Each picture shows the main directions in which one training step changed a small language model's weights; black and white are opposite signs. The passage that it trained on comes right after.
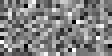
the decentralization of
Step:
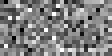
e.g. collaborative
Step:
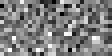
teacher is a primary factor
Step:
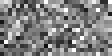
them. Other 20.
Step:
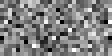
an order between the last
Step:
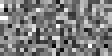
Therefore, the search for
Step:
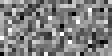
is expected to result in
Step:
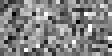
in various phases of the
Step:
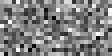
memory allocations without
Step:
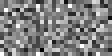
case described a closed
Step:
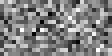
7) developing quality and
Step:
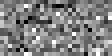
Composition by the author
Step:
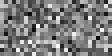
with these principles, the
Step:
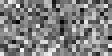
was to determine the
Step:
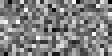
acquired after IR
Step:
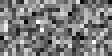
[5]. The best
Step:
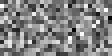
Republic of Uzbekistan and
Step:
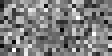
because of the energy
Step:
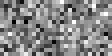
of this topic with the
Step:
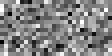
ways in solving the
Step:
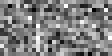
restoration, as well
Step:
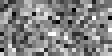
in a later age.
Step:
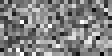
to some extent, the
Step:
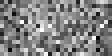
to increase their institutional resilience
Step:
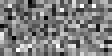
the internship at
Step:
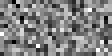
part of my routine
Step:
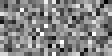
Happy New
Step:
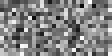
the Double
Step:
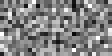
the current study. In
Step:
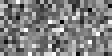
mathematical and heuristic
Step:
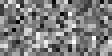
which in turn was calculated
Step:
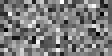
environment, concern,
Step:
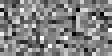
connectivity. Many technologies
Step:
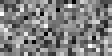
Hot water demand
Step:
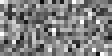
and selection criteria is
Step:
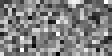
be applied directly onto
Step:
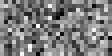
with temperature revealing a
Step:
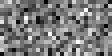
(Related to
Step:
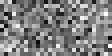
which involves applying the
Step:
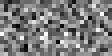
better nutrient availability and
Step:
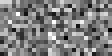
scheme. The main reaction
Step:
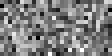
diagnosis of fungal
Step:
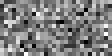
motivated framework with content
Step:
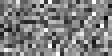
² Reader,
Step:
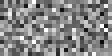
the study are accessible via
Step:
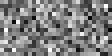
of stabilities in terms
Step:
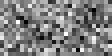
to assign credibility factor
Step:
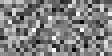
is the width of the
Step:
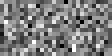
his mother’s
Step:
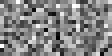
National University of Modern
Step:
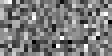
improving product design, are
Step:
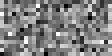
Prediction Residual
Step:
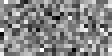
customers and staff) are
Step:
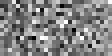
complex of complex gas treatment
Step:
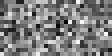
and state of the art
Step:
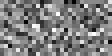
equation. Note that if
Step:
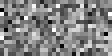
straight line which connects
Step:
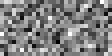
is limited to 30 minutes
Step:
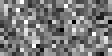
of sustainable economic development of
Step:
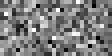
that the whole course of
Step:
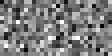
used for dissemination purposes,
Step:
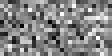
pending on their
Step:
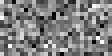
While it is recognized that
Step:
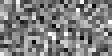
sectors, whose activities and
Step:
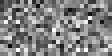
sufficient. When compared based
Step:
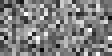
during the early stages of
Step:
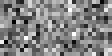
of internal jobs, especially
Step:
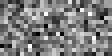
recognized in the opening
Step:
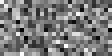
for environmental degradation. Government
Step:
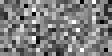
application of curved,
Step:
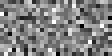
Abstract: One of
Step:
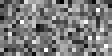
development of health technologies often
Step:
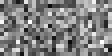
colors appear in
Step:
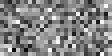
quantify recall of
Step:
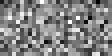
and showed a reduced area
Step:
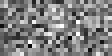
main tasks have all
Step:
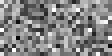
within the School based on
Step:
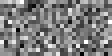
alloy is currently widely
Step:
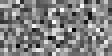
identified throughout various tissues
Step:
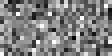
Cover photo:
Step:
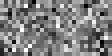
the agreement of the participants
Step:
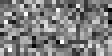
experiments that were conducted on
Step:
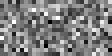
biomedical experiments can
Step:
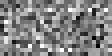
hand, when the frequency
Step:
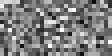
interact with NRP
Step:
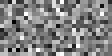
variable uses 5 indicators taken
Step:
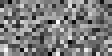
physics to follow them
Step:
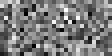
accuracy, whereas light
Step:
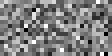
institutional innovation aimed at addressing
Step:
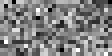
factors that contribute to
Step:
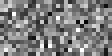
a higher incidence of
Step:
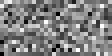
foundation settlement equal to
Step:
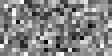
- Benedetti
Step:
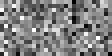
styles which do not
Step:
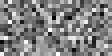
2022). By analyzing,
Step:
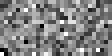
performance of a classifier
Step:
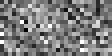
to translate the texts
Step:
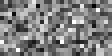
a set of guidelines that
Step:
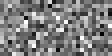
Qi Yau,
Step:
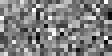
T, I, F
